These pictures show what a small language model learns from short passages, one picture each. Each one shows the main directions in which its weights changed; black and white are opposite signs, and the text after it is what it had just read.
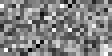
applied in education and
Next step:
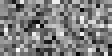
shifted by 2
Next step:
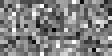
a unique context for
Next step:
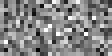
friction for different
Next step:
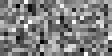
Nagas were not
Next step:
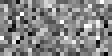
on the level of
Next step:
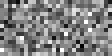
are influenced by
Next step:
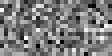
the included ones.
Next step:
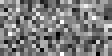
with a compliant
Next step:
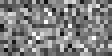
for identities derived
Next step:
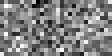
Inclusive Education,
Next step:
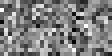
the decline of
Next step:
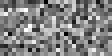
with solid erect
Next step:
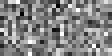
in offices and
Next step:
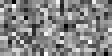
cycles stable
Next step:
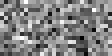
environment does not significantly affect
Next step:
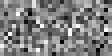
as orchid
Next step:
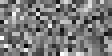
During the research,
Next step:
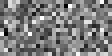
make use of some form
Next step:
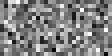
are available on the
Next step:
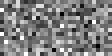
the WSC's availability
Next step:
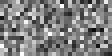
(II) in a
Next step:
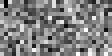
and nonrealistic
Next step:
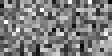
chloral in the
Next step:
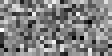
collisions with buildings
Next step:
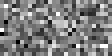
increasing attention in recent years
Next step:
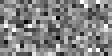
line represents the x
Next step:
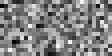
cavity at
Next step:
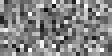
with ten equivalents
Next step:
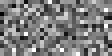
environmental control using low energy
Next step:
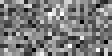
highlighted that
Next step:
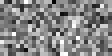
statement's tone
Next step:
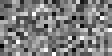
Consent Form
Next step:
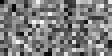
but made accessible
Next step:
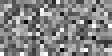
artery disease,
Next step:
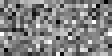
a rare,
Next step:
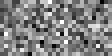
shows images that are evidence
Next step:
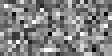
The development of national and
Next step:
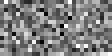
population living below the
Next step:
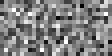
predictive model predicts
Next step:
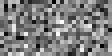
of younger
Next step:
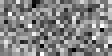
led to the creation
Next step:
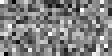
following general procedure,
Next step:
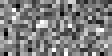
of TikTok
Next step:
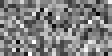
Inland azonal
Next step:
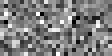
ReCreate project
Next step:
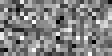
during the rapid
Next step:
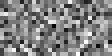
and Bangko
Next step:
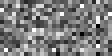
the WHO which includes
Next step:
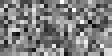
staining for detection of
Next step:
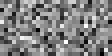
the simulation to avoid large
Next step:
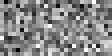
faith of the
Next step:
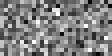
as a reference.
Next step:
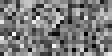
the servant,
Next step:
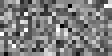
content, and reduce
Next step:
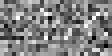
– continuous function and analyzed
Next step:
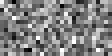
visitation by the patients
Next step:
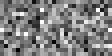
Anton van
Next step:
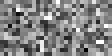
kGy have been
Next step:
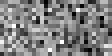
is the application and comparison
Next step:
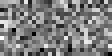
than the rate of change
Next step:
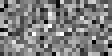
Also, they probably
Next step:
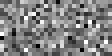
what we want to
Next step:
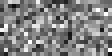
against legalization. There
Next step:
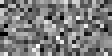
added for the second
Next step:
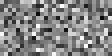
its anticipated
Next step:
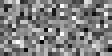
in Indonesia.
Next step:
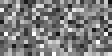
the associated vehicle.
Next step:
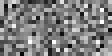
of the absolute
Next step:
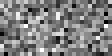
A. NHL
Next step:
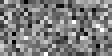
environment that is more
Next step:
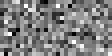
effects in the wake
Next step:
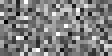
extensive material has been
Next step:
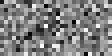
more practical. They do
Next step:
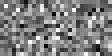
Ring Pessary
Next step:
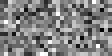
container that can be
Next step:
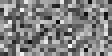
the **scalability
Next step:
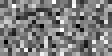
producer who constructs
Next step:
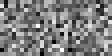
bracteoles at
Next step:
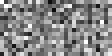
hopes for
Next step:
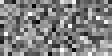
from fermionic
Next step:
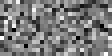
in the face of
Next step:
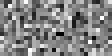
date Dissemination
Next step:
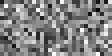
patients were followed up for
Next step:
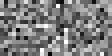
domains NZC
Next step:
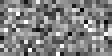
extensive, interpreted
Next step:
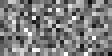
and the guest
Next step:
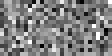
providing an acceptable
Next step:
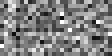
have become common in the
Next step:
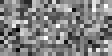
research aims to
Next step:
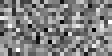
degrees of
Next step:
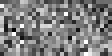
back after killing
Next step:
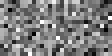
sampled for the
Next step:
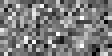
a potential risk, when
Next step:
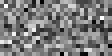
such as amplified
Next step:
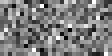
for the life time 20
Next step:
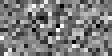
Hence, the present
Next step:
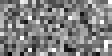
as well. The formation
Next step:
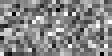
In the previous research,
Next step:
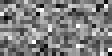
her purity.
